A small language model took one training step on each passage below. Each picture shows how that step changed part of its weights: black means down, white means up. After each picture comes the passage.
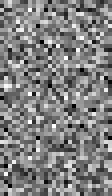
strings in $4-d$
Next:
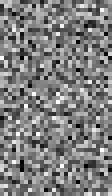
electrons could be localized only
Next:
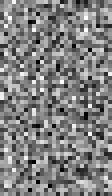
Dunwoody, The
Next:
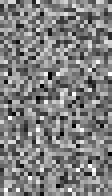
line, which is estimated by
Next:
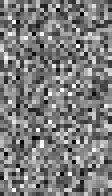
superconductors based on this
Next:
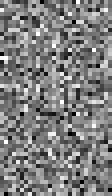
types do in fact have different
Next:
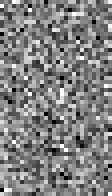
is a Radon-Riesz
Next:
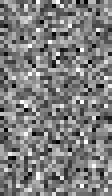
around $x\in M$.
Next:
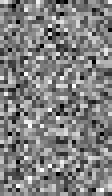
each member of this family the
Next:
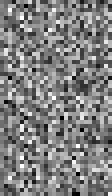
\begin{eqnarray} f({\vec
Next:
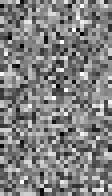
to the model are globally
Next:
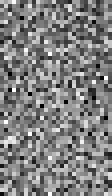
expected for jet-like
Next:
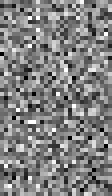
$q$ when $G$ has the
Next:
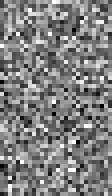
equations in the Letter and all
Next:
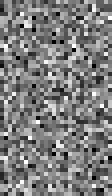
terms of the type sequence.
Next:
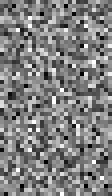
space at $p$ to $U$.
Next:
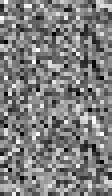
based on two-time correlation functions can
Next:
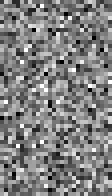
more general setting by Hui
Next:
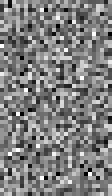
field is generally neither
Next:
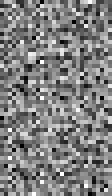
the desired theoretical
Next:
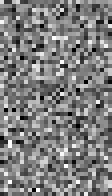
defined above can be extended
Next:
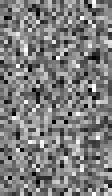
Brazilian Cerrado
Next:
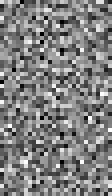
agents will never reach
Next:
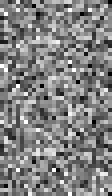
and the condition of polyhedral
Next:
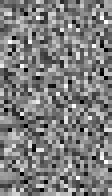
$j\geq m \geq
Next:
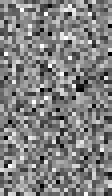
evolution of the Android
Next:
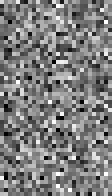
to fields much larger
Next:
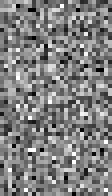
\tau_\ell \leq t$ and
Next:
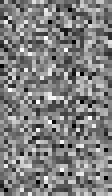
Cuypers and Hall
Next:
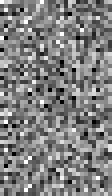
fixed rapidity. In general this
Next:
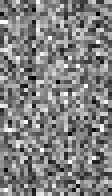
to (b). Let $\phi : A
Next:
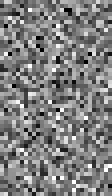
masses and the decay widths
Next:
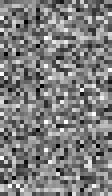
heated debates, the discussion
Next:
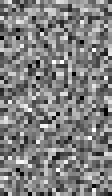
the graphene, and their
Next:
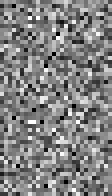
$W$ coming from the associated
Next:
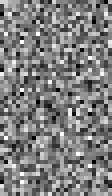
be directed so that each connected
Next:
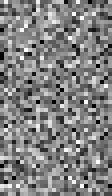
$\psi_n(x)$ and the
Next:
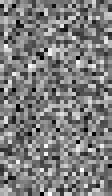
theory. These questions are also
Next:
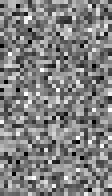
four different values for $\eta$:
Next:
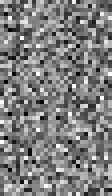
this conjecture is based on
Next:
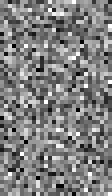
run? The answer is
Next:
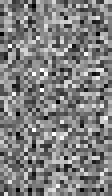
the past. The latter
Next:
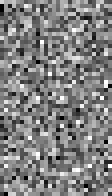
test splits of the 6K and
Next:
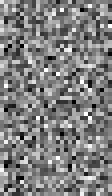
next interesting interval
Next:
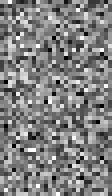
the maximum $q$ directly
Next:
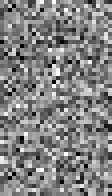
%We obtained an upper limit of
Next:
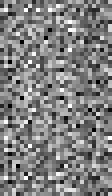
shifting fiber
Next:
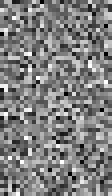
it comes to the observation of
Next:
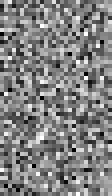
information. Therefore, we propose
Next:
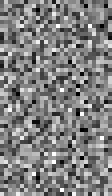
there are $\lambda^{++}$
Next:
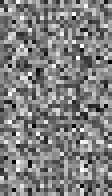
\end{align} \endgroup
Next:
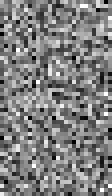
\ is an iterable real
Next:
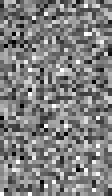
dust has reached a
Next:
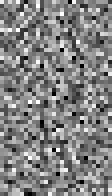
no greater than $k$
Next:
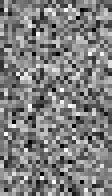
and solvability relations} The
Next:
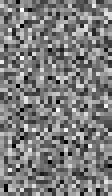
Experimental Physics,\\
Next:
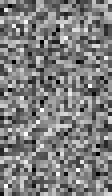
the general case. A finite continued
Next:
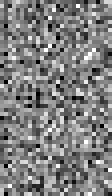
thermonuclear reactions
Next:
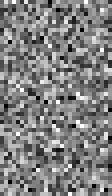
by Grainge, Buck
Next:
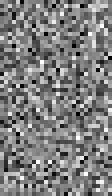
condition is that the surfaces
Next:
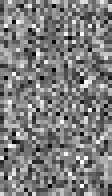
2 \). Then there exists a constant
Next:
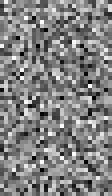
multiple optimizations, and
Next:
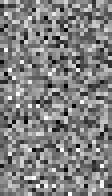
$a_0$ being the
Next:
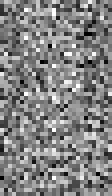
and electron flow velocity
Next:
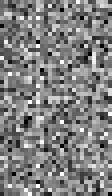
$N\in\ZZ$ we
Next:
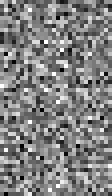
are synthesized not only
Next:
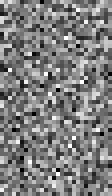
systems from observation data, to
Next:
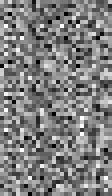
VV^*$. We find,
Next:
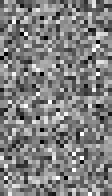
thermal and mechanical properties,
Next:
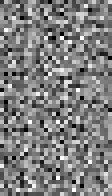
matched games is
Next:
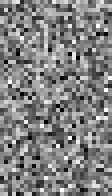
to work on simpler and more
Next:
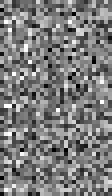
Example~2.3}\ Let
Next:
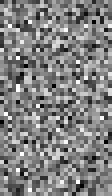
be chained together to
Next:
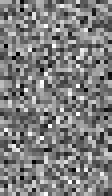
In this case, for a unique solution
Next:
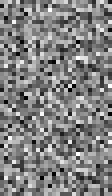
category always has
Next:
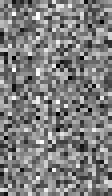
of the classical Hopf's
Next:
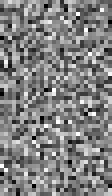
longstanding research
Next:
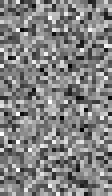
that $\mathbf{p}$ can follow
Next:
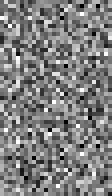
output corresponded to either
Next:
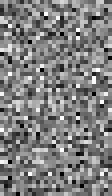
are independent of $\ell$, we can
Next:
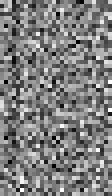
The environment is considered
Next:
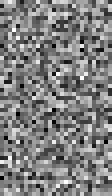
from the breakup of a large
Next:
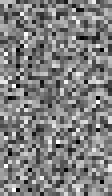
relativistic mechanics that provides
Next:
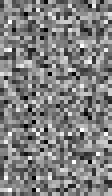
\quad (3)$$ where
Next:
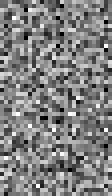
as the meson chemical
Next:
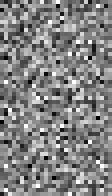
they are partially ordered
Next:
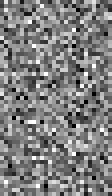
for every line bundle on $C$
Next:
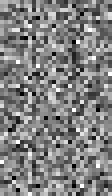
wish to note that the
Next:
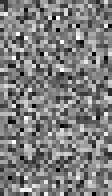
unsketched linear system for
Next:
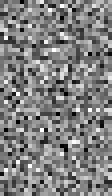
has size 12, length
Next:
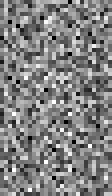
false. Consider for
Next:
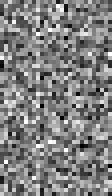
medium (CSM)
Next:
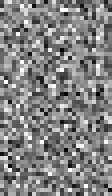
hence satisfying the BBN constraint
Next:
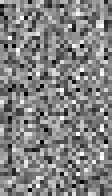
us denote $f_1,
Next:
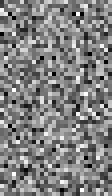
the time-parallel
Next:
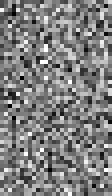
whose adjacency matrix has no
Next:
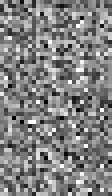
we will write $p$
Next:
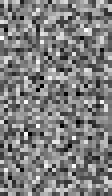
of excitonic qubits in
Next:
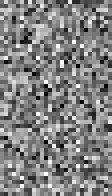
all $\theta^i \in
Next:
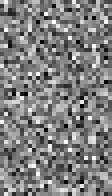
has the degree $p-1$.
